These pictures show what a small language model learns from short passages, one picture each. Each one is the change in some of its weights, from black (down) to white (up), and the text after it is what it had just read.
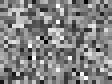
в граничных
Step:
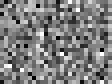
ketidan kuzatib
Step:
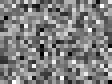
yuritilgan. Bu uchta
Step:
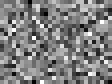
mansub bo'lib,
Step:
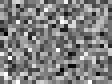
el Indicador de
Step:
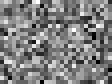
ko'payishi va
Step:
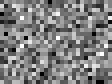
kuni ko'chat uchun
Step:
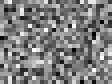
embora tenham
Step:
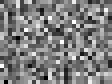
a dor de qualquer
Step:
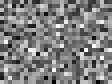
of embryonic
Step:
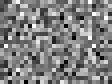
In order to ensure
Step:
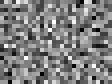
donde predomina
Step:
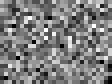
ularni aniqlash va fosh
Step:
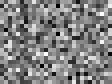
важность ранней
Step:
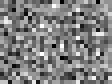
de nuestra especie
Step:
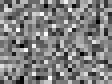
la rezolvarea problemelor
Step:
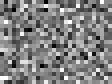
dalam meningkatkan
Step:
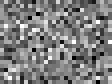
Сб. науч.
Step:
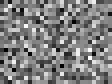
the problems faced. This
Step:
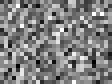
lo specchio in cui
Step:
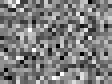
es un problema creciente y
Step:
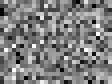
will be examined,
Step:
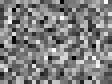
malléable, cela
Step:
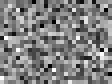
4. Гравицкая
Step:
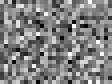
sind die folgenden
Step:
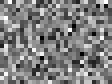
unumdor hisoblangan
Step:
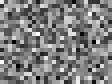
the coronavirus
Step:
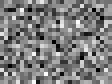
causam as relações de
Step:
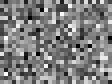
Vitte, Universidade
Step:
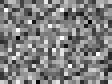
spread of the virus
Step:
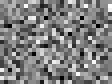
foizga oshgani
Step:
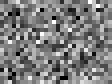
direito assegurado
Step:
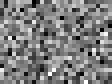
Université Paris 1 –
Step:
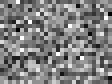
Biotech Real
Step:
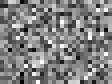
hisoblanadi. Bu
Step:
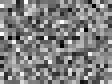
yang perlu mendapatkan
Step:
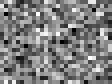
asosiy masalalarning
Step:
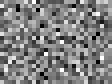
tilbyder egne
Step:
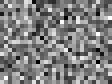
как *когда-то*
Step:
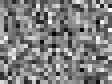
acuerdo entre los
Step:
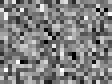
економічних систем
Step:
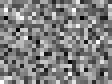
141 sie nehmen,
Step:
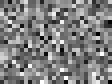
жизни – вести
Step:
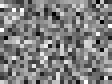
gerammt und sorgen
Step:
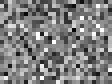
Grabiél EM6
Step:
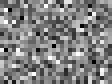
va davlat interaktiv
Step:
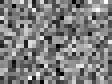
& McMahon,
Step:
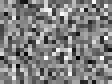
jalb etilgan chet
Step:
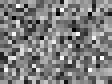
a EENM combinada
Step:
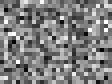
namunalar asosida sifat
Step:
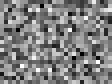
la propuesta de creación
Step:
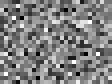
trabalho organizado,
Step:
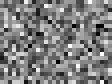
ait en fazla
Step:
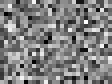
Method for Partial
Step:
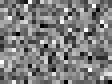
con una Losmandy
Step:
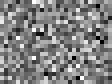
что же такое
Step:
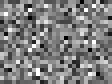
bo'lgani bois,
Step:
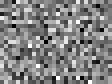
в натуральных
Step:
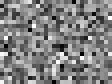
aniqlash — GOST
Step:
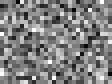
e destes 364 foram
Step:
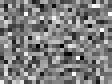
looked so unwell.
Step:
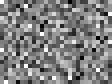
капеланів, але
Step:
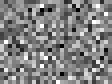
+ презент,
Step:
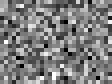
Олійника, С.
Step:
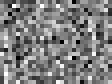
assumido por novos
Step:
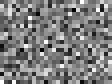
holda berilib, realizm
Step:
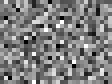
aus dem Unterricht in der
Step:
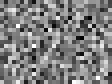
kabi turk davlatlari
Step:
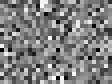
the population of the
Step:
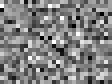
арабского мира
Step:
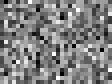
ein Dritter über den
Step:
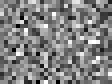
selisih rata-rata
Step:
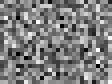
werden (siehe Abb.
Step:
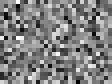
is that all types
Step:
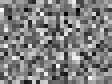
torna precário o
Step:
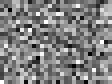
Artes Ministerio de
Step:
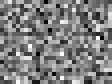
ce que ses étudiants
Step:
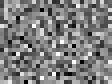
(Van Klink
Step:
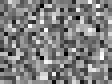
com o teclado
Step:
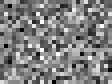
Brasil**, v.
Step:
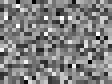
к старшим, и к
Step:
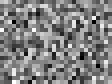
en bovendien
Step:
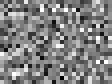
ve ardından yatış
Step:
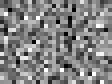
davlat agrar universiteti
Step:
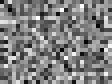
kerak. Qozining
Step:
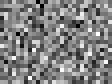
between this
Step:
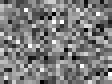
Гавран та М.
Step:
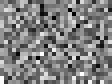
7 a 10 de outubro de
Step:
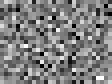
билан рақобат
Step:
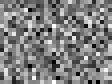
fiorire una qualche
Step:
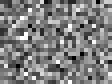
a presión el cual
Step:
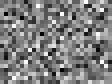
dijo, “ojalá
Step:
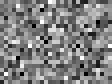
в этой сфере
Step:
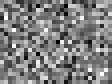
brasileiro com os
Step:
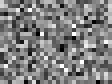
hosil qilingan;
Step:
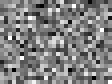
n'est pas une nouvelle
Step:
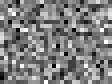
à peine à 20 autres
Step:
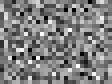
rendas maiores e ao
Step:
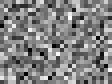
подарок тун» в
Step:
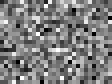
semakin mengurangi
